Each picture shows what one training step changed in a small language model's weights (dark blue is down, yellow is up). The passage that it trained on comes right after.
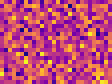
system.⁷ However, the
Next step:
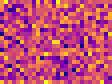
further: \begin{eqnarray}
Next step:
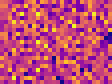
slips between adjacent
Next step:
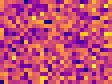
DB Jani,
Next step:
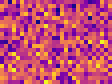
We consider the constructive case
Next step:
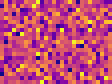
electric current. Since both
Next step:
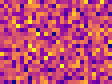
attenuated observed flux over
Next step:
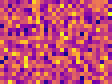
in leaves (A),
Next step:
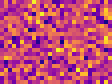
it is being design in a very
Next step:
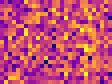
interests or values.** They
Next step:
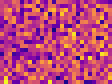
field by retaining those few
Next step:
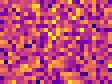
reported results, and then finally
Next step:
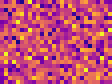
with increasing SNR and decreased
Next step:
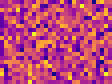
increased scatter. Fortunately these
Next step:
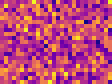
of the first summand in the
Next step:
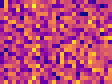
states in the lower energy modes.
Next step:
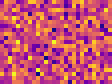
aorta (C) with
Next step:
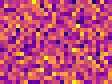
of our results for calculation of physical
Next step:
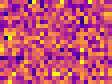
paper we are going to
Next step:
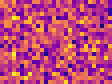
and Education Program
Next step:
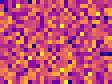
and each entry of his
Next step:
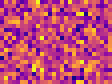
function and directly applying the
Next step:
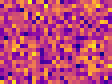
fusion raises vendor
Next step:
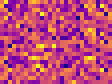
formulate the problem of finding
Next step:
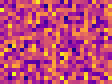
10 vol% of Au,
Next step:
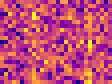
China} \abstract{\\
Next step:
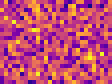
the problem of cloud
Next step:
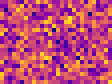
is estimated to be as small as
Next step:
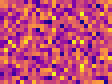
of WaveNILM
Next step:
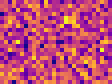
while measurements based on the direct
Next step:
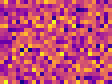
drop dynamical phases and focus
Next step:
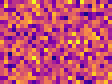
of the technological factor, which
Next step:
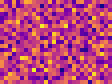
roll system. We focus here
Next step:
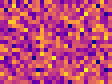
should be enhanced over the
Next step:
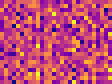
in heart rate measurement compared to
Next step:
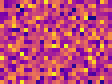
To make training quantization
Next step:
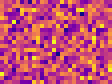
ropes from one place to
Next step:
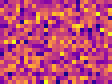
peaks at 493 nm
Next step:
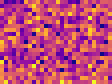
barriers [16]. The
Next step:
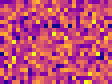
produced charmonia are
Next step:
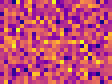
spatially varying electric or
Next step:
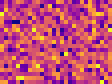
most vulnerable to
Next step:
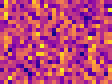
that same superposition with the same
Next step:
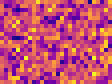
An innovative Virtual
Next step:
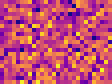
\end{center} Next
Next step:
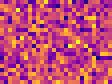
equations: \bea &&
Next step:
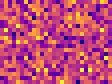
exists that is external and theory
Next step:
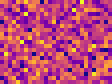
main outflow component matches best
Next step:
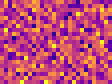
in the quantum memory consists only
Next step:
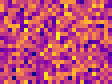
It was introduced as a secondary
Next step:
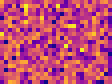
The aggregate was
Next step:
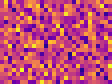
in which the bunch
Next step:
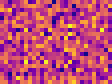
The environments for agents
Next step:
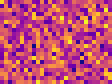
the first retail digital
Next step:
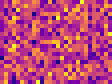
is shown in Fig. 4.
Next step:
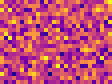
scientific advice on
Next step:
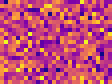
non-food industrial
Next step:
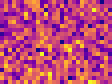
approach is quite real. This
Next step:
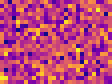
wave functions extend over the entire
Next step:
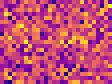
eq. 12 and addition of
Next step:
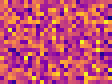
and permanganate.
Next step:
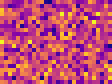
in Macaulay2
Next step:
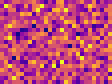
citation style, how
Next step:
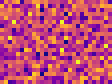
lowest vakues of
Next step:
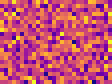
of March and April
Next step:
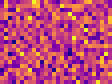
that of the mean square fluctuations
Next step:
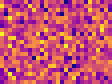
papers have increased the knowledge of
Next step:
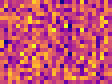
of vibrations in this
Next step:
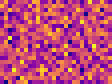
no conflict of interest
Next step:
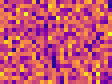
- Part of the European
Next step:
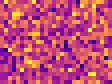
complexity using the higher-order
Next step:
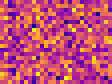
a decision to grant a
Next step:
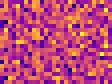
device that can act as a
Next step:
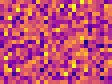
0$ for nodes that
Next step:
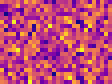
loss. However, biometric
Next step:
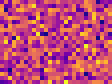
superpotential also in this
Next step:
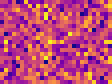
find any other alternatives to
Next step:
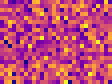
critics of his play.
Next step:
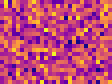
with an associated X-ray emission
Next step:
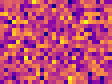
false positives because all
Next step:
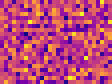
national expertise while local
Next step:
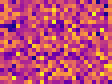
suicide have increased over the
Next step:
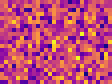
and innovation program under Grant
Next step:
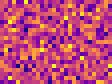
is better than banyan
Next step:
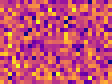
the patients were compared according to the
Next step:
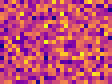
measurements method and the Newton
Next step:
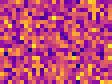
property about the Maple dataset
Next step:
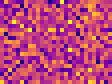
the probability space. In particular,
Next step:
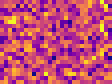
is not regulated by any
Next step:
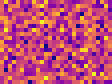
lubricating properties and high
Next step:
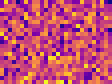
how many operations are performed while
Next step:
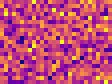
Galway, H91
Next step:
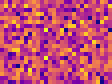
and biological mechanisms or to
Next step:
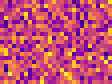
this third version, the authors have
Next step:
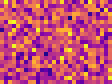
inefficiency, that can lead
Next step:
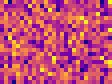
the other should seek for a
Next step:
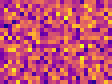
on eggs enriched
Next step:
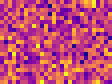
decoupling features are generic
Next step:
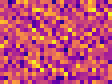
topics from the first to the
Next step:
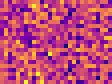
structure to a vertical structure at
